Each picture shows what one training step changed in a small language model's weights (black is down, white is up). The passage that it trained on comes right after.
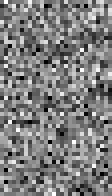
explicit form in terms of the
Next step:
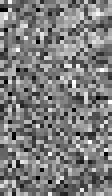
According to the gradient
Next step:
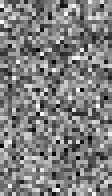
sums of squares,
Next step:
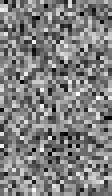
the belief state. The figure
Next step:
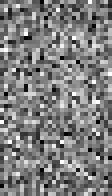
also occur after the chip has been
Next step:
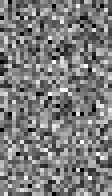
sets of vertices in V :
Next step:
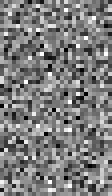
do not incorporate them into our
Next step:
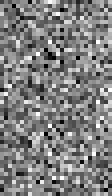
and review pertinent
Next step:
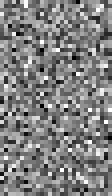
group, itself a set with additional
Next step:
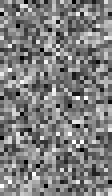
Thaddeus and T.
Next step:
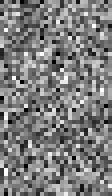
of type $\jmath'$ define
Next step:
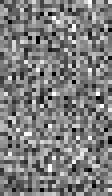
1 **QSAR models.**
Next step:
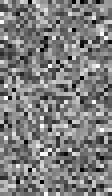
Taking at heart the
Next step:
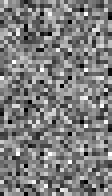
of industry Thuy Thi
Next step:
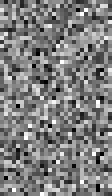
that the method is suitable for a
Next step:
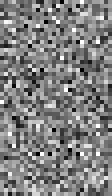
the mentoring process. We
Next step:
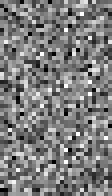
should not be stereotyped
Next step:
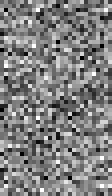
Tyndall, 28 March
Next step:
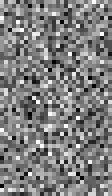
the total $\del$-invariant
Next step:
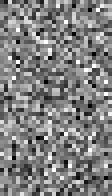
and bank angle are then used
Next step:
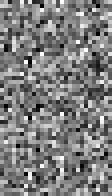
induction and collection signals into
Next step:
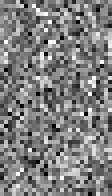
vanish exactly outside
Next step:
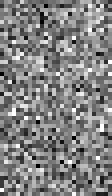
Rogers 5880 substrate
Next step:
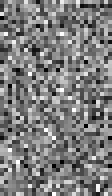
how the interlayer interactions in
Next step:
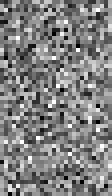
economic relations with them.
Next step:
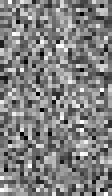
is not one industry in which the
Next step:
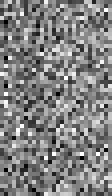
is the equation of state for the
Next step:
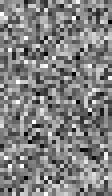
$1$, with a non-zero
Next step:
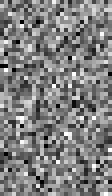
systems and processes in advanced
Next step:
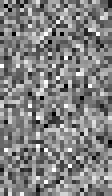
and Mmultivalent functions.
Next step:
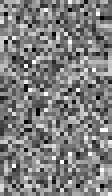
agreement of the $\seff$
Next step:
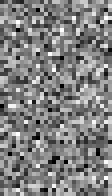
where $S$ is a maximal
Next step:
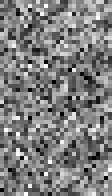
from construction sites with
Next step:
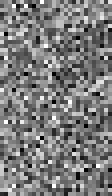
of K.-T. Chen
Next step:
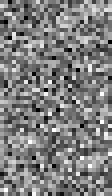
wave, the approach regarding
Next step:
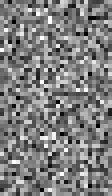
almost split sequences to
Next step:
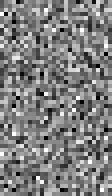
1 of [1].) Thus there exists
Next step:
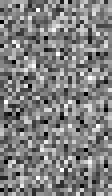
doing. \newblock {\em
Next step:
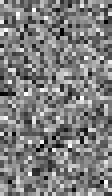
a typology of legitimacy
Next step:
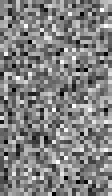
comparison results are exposed with
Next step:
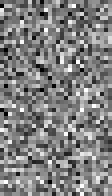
is the size dimension of financial
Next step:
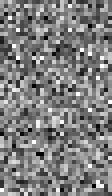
respect to this decomposition. The
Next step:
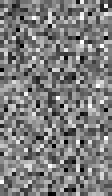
basis choice could leak to an
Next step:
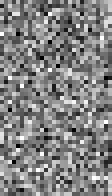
Choubabi, and H.
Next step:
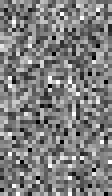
\leq i$. (Note that it
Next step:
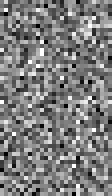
n=1 \\\nonumber \sigma,
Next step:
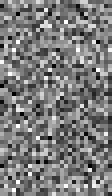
without trapped fluxons.
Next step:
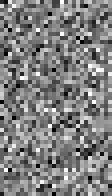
produces products in the form of
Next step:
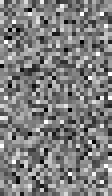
illiberal actors
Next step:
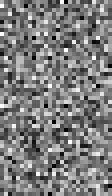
oxygen layers reach the
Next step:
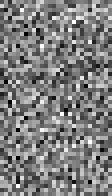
real problems. 3.38
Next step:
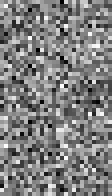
semicontinuous on
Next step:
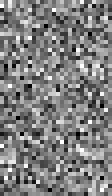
book authorship and
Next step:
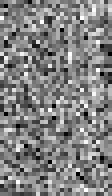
a byproduct of the
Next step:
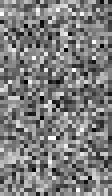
mixed m.p.),
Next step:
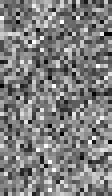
and erroneously overfit
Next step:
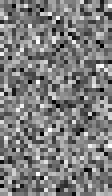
10mg of Nefopam is
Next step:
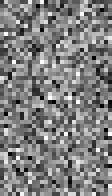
it is the most common spore form
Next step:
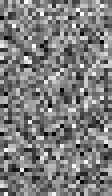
a generally satisfactory level of
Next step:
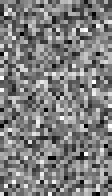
growth rate is set to
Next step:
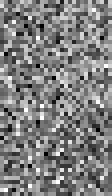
\begin{abstract} This paper
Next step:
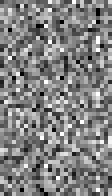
at large angles.Thus we
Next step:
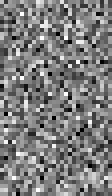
with the help of the
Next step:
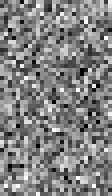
within a single R repository.
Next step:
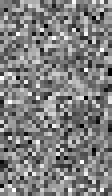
student at Northwestern
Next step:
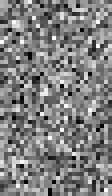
policies: AJRP
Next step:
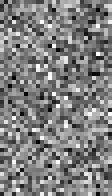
Strang splitting
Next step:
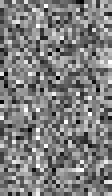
algebras and COBS in real
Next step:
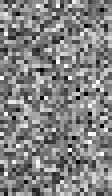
of the series, due to the
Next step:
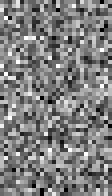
this noise can be used to
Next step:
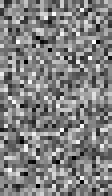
large system the total quantity of
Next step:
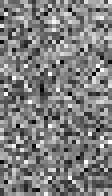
to T violation. For
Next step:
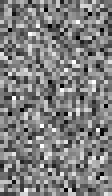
berries is presented and
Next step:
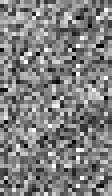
the additional effect of on/off
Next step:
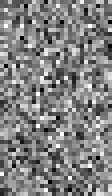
UMa binaries and case
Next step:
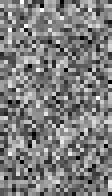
the selection cuts.
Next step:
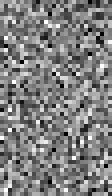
Finally, there are fewer
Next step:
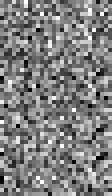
Point (i) is trivial
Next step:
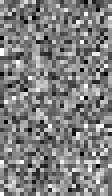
some constant $C_0 \in
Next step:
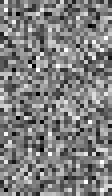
\end{figure} Now let us
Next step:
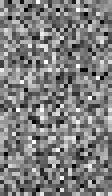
extended WS model and the
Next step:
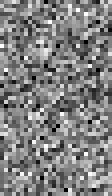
being pro-attitudes.
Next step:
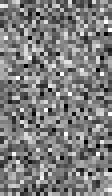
NaNO₂ no
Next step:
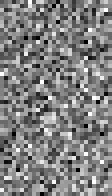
then apply all $g\in
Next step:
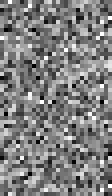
fact is that the shape of the
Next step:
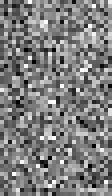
a necessary condition for
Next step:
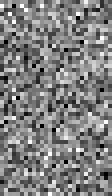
is set to orange, while it
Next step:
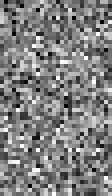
which we thank Carl
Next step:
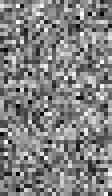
is concerned only with the
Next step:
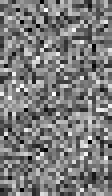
available Higgs
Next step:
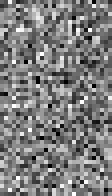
exists a positive real $\epsilon$ and a
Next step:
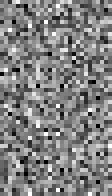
hydrogen bond liable to
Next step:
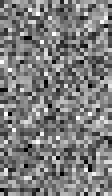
strongly suggest that
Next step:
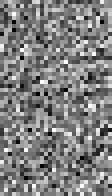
subset of $S$ such that every
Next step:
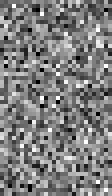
(S1). For Cu, the
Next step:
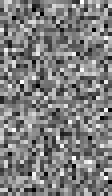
and quality. There is a
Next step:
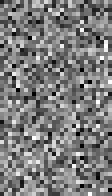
two cases. (1)
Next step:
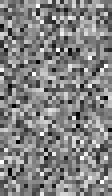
pour tous $k, l
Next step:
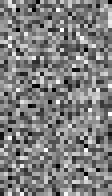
C.C. acknowledges
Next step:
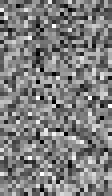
that is currently affecting
